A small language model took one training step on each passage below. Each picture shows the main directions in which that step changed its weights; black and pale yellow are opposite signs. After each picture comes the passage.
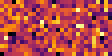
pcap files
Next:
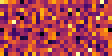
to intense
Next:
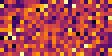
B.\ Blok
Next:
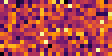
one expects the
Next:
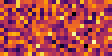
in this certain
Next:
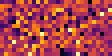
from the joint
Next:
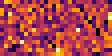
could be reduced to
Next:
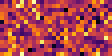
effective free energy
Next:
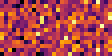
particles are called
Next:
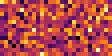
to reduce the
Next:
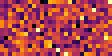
almost any
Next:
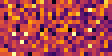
baseline of the
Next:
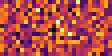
the set of bare
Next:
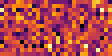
in driven
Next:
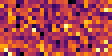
it is important for the
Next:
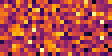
the case of the
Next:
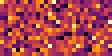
ratio $q
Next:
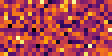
quantum information, with many
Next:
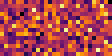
where the vector
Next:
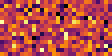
a discussion of the
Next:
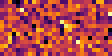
matter and radiation
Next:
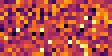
in the last section
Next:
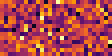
space to check
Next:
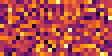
of the personality
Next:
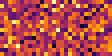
Scale Structure of
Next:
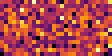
that real part of
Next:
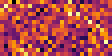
SB system that
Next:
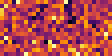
GCN on
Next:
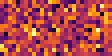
the dataset, we
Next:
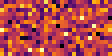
$ (let
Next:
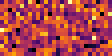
evolution models. For
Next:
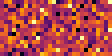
strong magnetic contrast
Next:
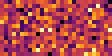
an analysis of Algorithm
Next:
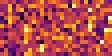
of regulatory
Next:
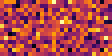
in kinetic energy
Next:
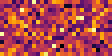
that $D^*
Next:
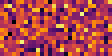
the terms evaluated at
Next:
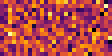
of the material is
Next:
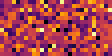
spectral amplitude
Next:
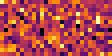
to be lighter
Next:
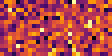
accuracy of
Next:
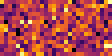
and HeHe
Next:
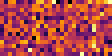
mass reaches values
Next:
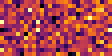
also leads a
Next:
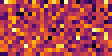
with radiation matching
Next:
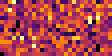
lines indicate the
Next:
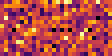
optimally obtaining an
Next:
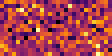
a process reward model
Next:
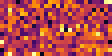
and matching conditions for
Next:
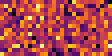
and Section SI
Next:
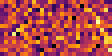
the renormalization
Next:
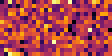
fluid matter
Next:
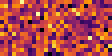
smaller value of the
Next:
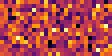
due to the presence
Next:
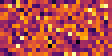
scheme to
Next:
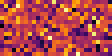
free energy must
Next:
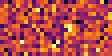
the dark matter
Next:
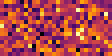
content at the
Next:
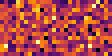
spectrum and therefore
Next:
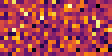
period shorter
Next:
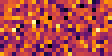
way we did
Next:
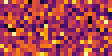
provide us with
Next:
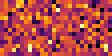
current driven by
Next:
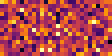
to the variation of
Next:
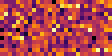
by the underlying
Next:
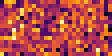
relativistic star},
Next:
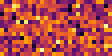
well captures the
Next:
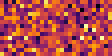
\item For each of
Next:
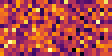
the switching
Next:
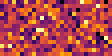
popular to model
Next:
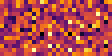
those modes are going
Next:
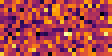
factor $k \in
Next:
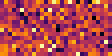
radiation from the standard
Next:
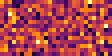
extended and therefore
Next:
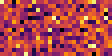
For a rotational
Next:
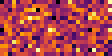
For this analysis we only
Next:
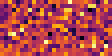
the threshold
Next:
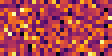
that same order 5D
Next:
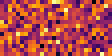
and ensures
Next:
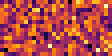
the surface of the
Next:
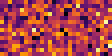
signature of the
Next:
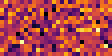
can also be used to
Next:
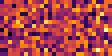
space-time and the
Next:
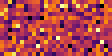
II, respectively.
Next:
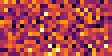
evidence of
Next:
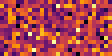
it in order to
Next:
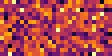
mechanisms except
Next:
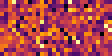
results and their physical
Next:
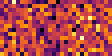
In the PW
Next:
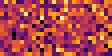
periodicity of
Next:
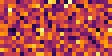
and the magnetic field
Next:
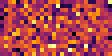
base this on
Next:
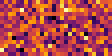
superconducting and
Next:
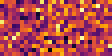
number of sensors
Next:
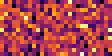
(reported in
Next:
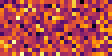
dt$ is
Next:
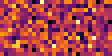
leaving the
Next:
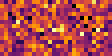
because these regions
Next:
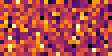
we want to study
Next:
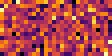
G3 RH
